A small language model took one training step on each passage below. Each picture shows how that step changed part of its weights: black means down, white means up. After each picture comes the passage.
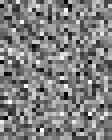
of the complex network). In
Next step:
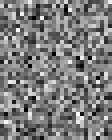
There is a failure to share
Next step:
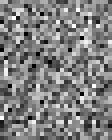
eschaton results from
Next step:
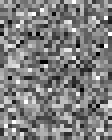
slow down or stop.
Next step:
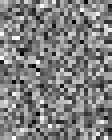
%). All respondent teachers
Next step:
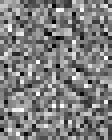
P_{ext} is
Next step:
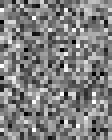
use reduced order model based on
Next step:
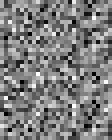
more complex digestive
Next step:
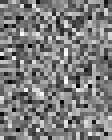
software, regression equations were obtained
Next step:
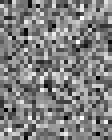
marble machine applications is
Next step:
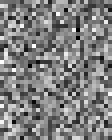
management: In order to effectively
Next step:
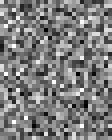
that he did not reject
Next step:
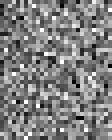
still in operational condition, even
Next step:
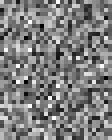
Materials with specialization in
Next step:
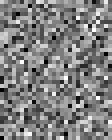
proved its advantage in terms
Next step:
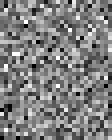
some useful suggestion.
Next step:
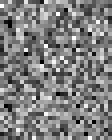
concrete. The main objective of
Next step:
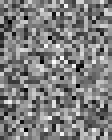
in the expert meeting. The
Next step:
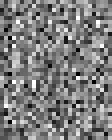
combined with its biological activity,
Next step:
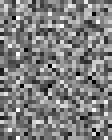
as well as the environment's
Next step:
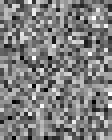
tasks, accessing the daily
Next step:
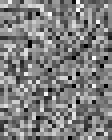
to amputations.
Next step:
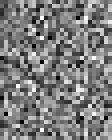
also requires correction to reflect
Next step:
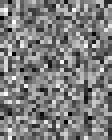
contrast, the generator part
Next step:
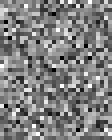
enhances legitimacy,
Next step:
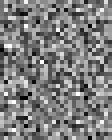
underline the need for
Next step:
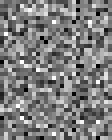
*Journal of industrial and engineering
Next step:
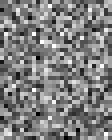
prepared, data is collected after
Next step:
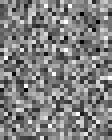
y in the support of R
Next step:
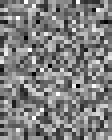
for this study in the
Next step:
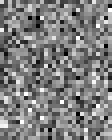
but decided to quit
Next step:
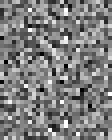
of the constant development and rapid
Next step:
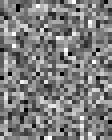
external and internal factors that influence
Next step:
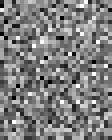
government responses are social distance
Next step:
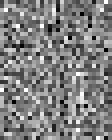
variance analysis and Duncan
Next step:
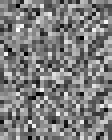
the region of interest. This
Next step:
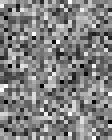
management, teachers, and students
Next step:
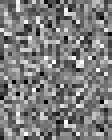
laminated safety glass used
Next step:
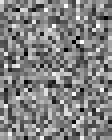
smart-phone and T is
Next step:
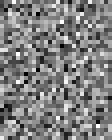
wastes degradation. The
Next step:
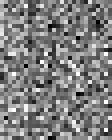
so far there is no guidance
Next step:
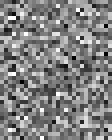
next float switch
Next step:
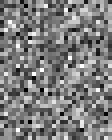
(LMS) adaptation allows
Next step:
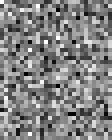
multistage stochastic
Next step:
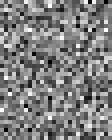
affected all categories of the population
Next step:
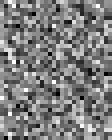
LEVELS AND
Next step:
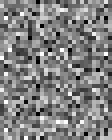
any unique identifier used in
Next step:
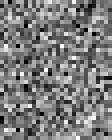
thermal comfort is maintained during the
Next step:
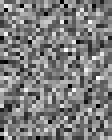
in networks. *Nature
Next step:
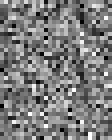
and broader economic conditions that significantly
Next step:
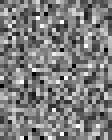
Figure 4. In principle,
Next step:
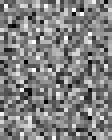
conditions within the cavity are
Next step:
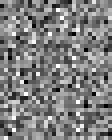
This signifies that the mean
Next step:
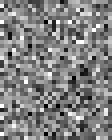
fetal Doppler
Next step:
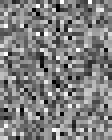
Equality •Financial
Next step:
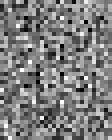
tax audit was based on
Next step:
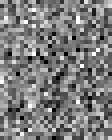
"multiple reference"
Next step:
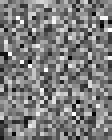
perturb the system from the
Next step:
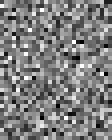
Cough: The protective
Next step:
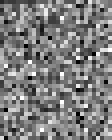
was able to identify where my
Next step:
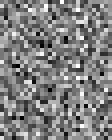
optimum and $\sigma
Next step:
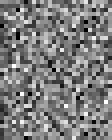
child, as one growing up
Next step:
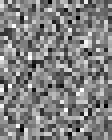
different state-entities will
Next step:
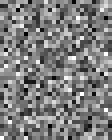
the Antecedents of
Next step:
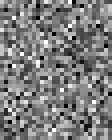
Alliance, attempts to
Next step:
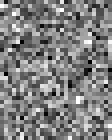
rabies results), and
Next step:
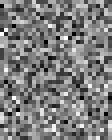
therapy (RSE).
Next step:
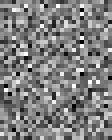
Catch Drains,
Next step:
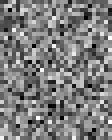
their actions, behaviours,
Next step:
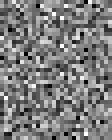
result is shown in Figure 14
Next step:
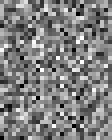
the world. EFG
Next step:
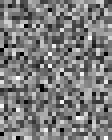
study was carried out by
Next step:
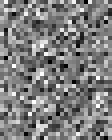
immortalised human and
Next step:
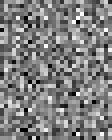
point of the overall concept is
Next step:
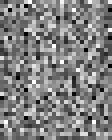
the research design, data
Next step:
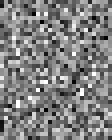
of a child actor who
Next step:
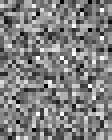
the least. While the increasing
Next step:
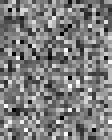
tools, wind flow simulations,
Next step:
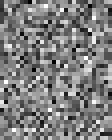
the lens of progress and
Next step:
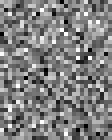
al. were showing the sensitivity
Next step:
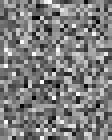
there is loyalty to
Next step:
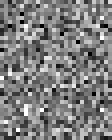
[10], this is the
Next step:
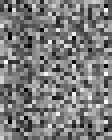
² Research Group on Education,
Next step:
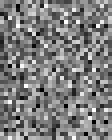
before the pandemic, and the
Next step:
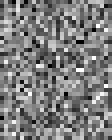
production of fried potato
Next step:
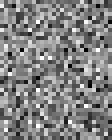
features a robust administrative
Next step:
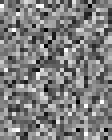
frames $x_{\delta
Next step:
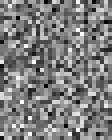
into other due to differences in
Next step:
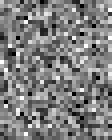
wrong answers or when the
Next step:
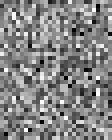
(Trainer in
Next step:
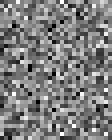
by the curriculum strategy. There
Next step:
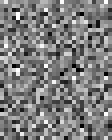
N Y CN-I
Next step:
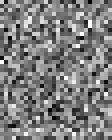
University, Beijing,
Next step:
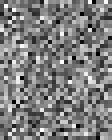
Lombok, Indonesia
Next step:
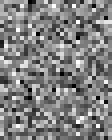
also known as a bridge
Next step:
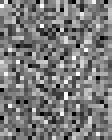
drying rate was maintained till
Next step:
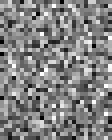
urgent solutions. The
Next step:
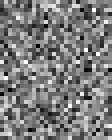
oils and butter on
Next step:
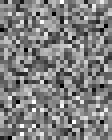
1. Figure 5.
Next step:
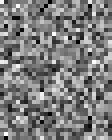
batteries. The alloying
